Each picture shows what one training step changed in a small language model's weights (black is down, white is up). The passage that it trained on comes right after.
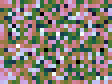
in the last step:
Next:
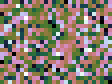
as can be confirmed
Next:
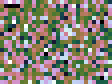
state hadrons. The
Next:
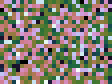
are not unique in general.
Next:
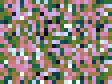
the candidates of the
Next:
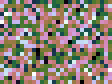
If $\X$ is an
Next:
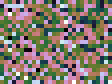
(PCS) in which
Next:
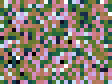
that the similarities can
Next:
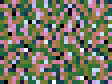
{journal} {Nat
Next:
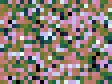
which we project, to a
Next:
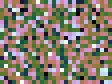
number of particles in the system
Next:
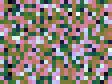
social welfare
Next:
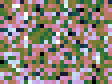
occur again once
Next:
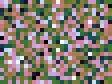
method for stochastic
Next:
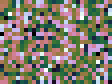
be a compact surface
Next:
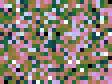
of arbitrary states
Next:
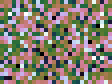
$f$ is chain
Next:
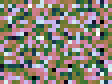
isomorphism exists if and only if
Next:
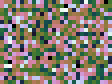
is only 3 times more
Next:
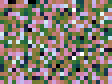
of Morales and
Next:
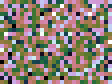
examine the inverse energy
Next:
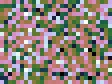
$C >0$ such that
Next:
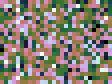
of weighted sequential
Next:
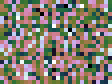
least conservative
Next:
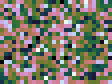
panel (a). The
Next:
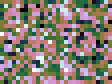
We acknowledge
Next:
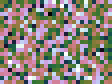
see that this linear growth
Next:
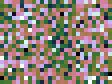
the third excited
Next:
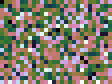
jumps from site
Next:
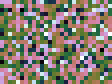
discussed above. There
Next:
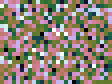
the ionic contribution
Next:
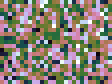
write the right-hand
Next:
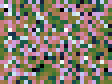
{\bar H} \rightarrow
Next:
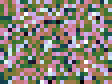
the strength of the
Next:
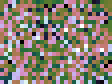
Mott insulating
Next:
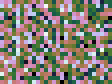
excitation regime.
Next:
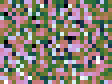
larger is the difference
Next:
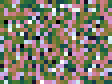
squares constraint
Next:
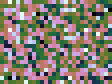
shells, each with
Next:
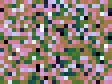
isolation, we consider
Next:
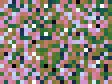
\begin{theorem} \[
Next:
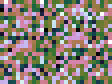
dynamics is able to
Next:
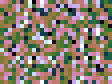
natural choice is to
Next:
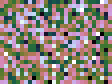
not any complicated than
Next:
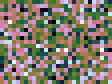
Now use the formula in
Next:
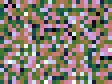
is already proved
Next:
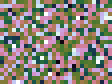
consisting of terms with one of
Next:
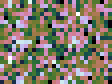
must be 0, which is
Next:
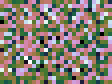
One may notice that the
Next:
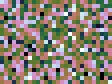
density $f(x) =
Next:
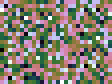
We have focused on
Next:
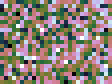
performing significantly
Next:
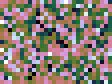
percent, bars,
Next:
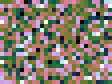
suitable polarization
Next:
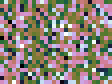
from the sample covariance matrix
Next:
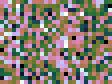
target rest frame are
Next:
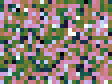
unital normed
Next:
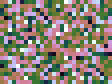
news outlets
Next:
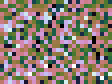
loss, which in its
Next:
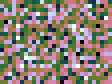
Equivalently, one
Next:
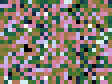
B. Jacob
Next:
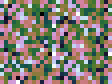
shall demonstrate that
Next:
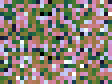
previously studied by
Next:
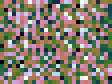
also \cite{Terry
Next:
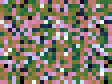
thick Si substrate
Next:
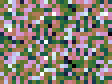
a light-crossing
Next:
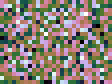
of $m_\pi$ and
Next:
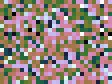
which outputs a system of
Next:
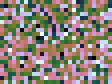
of finite linear combinations of
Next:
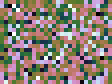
derive the effective
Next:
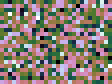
Let $\hat N$ stand for
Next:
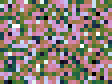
in the isostructural
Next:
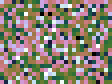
restriction of $\eta$
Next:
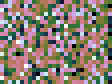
a} and {\bf c}
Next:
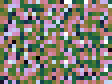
\end{gather} For
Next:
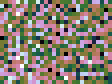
linear Volterra equations has
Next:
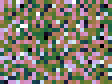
& LO & NLO
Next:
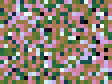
the $F$-basis
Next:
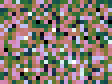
and FSR contributions
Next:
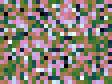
constant is 2.46
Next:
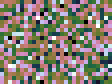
REM in a random
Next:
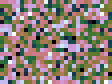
the training phase and is
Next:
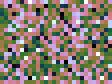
possibly our method could
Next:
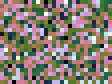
environment information
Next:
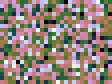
the astrophysical
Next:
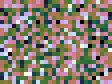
is transient and \[
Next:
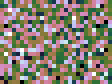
series in Conjecture
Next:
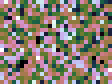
than energy. Hence, a
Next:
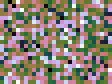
be longer than a
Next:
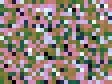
for division rings
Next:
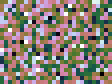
flat modules, are
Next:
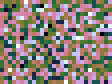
problems with intractable
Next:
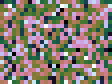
to the hysteresis
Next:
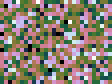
occurs at the same
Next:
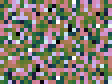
priority, the
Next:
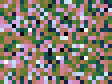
to develop more effective
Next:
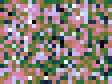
lifted tensor
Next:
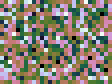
\zeta > \zeta_{\cal
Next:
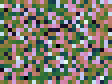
preferable approach for
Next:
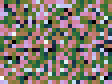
partner and NASA
